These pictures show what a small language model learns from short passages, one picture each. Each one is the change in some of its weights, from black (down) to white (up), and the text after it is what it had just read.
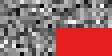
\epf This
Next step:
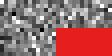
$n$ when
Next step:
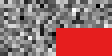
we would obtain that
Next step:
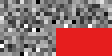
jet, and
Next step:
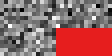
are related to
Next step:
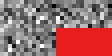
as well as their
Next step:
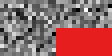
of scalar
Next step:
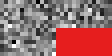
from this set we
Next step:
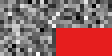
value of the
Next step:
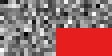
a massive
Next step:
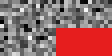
localized and
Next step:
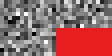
namely the
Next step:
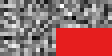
we should point out
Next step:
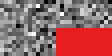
and comparison}
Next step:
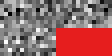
sums up with
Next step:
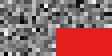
that have been observed
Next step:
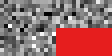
$\tau$ are
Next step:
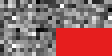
one should study the
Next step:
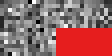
the end of
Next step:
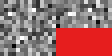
state in which the
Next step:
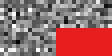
texture values
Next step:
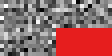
information to aid
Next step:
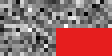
case, a set
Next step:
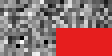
the SC model
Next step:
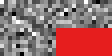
$x \in
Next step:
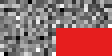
contact information,
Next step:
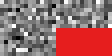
ET network will
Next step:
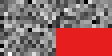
end, we
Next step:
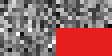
the target
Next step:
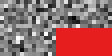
information that is
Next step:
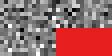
are associated with
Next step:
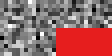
observed closing
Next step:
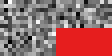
quantum codes such
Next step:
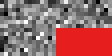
The implementation
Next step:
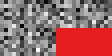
we introduced
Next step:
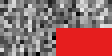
the subsequent
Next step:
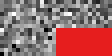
behavior in the
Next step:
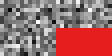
cavity field
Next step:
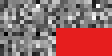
& fail &
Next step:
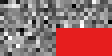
a periodic
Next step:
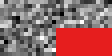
There is no
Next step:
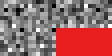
structures even with
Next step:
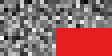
same analysis using only
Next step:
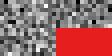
attraction it
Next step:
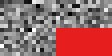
recorded by
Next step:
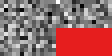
commands are
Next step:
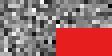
in the calculation
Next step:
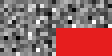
analysis with SAS
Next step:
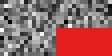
more fixed
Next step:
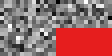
show that a small
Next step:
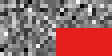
electron able to
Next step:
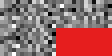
network datasets for
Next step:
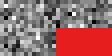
increase is
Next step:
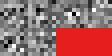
with increasing
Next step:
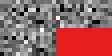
solely due
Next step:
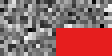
the dynamics of
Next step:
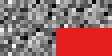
but does have one
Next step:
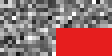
one motion
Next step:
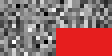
the energy range to
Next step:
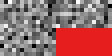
One approach is
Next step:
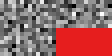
nature of the
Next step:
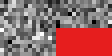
the decrease
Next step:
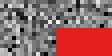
of the light
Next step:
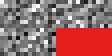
GNN network
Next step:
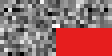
points and what
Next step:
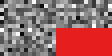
been tested
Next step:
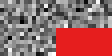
that indicates the
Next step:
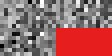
existence of
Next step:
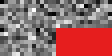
experiment pointless.
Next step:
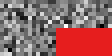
of the two models
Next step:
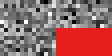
proportions of
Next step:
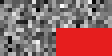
useful in more
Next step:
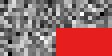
the BA
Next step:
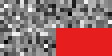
obtain a soft
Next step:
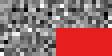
algorithm on a
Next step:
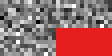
view of
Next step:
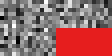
the quantum fields
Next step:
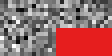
we examine
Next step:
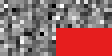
phase (O
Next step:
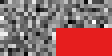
how to access
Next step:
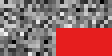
we need to
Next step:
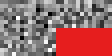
how weak
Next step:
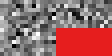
of GHD
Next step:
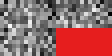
the inner region
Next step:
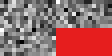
the wave function
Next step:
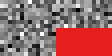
takes values of
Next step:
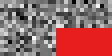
of chemical
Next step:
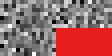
being, and
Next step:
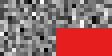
thickness of
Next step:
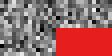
the case of the
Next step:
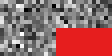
the quench
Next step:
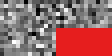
optimal input
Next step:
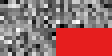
a representative
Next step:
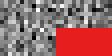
low orders
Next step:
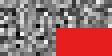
single qubit
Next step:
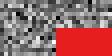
of pion
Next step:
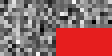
the size of the
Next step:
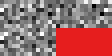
dependence across
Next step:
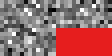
Meylan and
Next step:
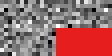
absolute phase
